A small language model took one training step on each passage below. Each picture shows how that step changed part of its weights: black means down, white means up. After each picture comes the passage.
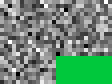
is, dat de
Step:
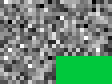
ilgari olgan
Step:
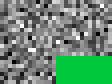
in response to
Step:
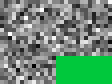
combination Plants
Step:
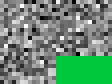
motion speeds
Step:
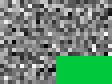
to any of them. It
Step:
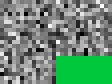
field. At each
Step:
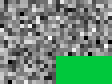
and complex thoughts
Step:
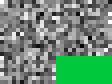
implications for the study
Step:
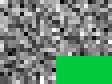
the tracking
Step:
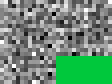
used by the learners
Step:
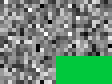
many public universities
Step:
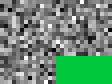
Bu yo‘lda
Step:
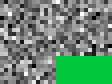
with a distal group of
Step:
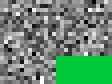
triaxiaux à
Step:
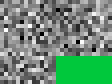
en vigilancia
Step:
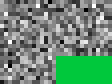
o terminal de
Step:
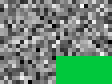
desafiados a
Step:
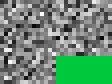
commercially pure
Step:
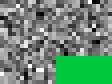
decreased sugar
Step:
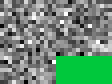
yordam beradi,
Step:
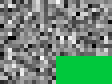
certification is
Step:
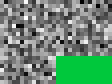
obtained with the
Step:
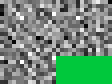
K. Chen,
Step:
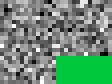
dalam partai.
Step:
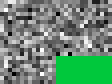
four areas from where
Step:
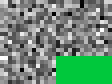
used in this study, the
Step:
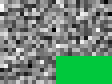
different combinations are
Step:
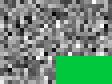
Visualization Su
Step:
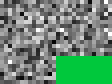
por exemplo,
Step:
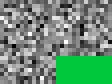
ouster clauses
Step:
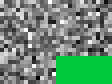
sonnan derek
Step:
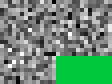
validate the research
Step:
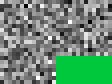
and modern systems.
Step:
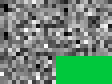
y Educación.
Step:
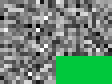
the blade, while
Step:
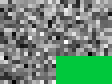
Risk (CR)
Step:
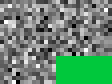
and fourth came
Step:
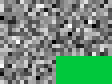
evolution (16,
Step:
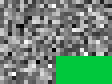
prediction and fault
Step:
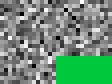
Spectral data of
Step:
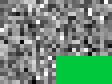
the entrepreneurs,
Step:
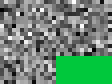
to develop a mechanism
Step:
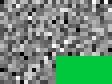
Lemma. For
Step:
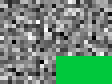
on that topic,
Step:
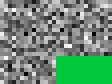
of the theoretical and
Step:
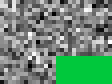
values and building -
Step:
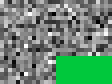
well as measurements of
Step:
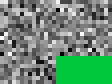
the outer layer
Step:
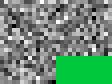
to be accurate.
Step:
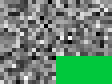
country with a high
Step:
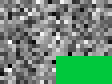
методи аналізу
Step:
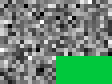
be clearly
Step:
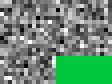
If the center
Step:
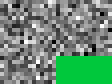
integration. Then a
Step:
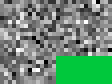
klein ja nee
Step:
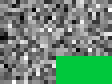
do ponto de
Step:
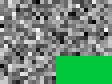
Second derivative
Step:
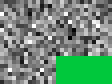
and pedagogical
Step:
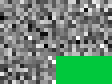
& pulley
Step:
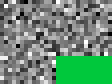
is ingezet,
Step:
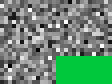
la ciudad de
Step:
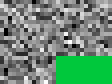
of questioning
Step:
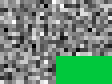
from magnetic
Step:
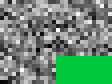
**Citation in
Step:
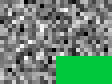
Young people aged
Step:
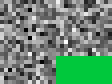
have included sessions
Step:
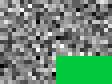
to heat up.
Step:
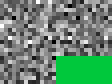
comparison with a
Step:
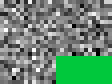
does not contain this
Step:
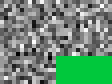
fue exploratorio
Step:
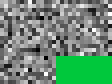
el estudiantado
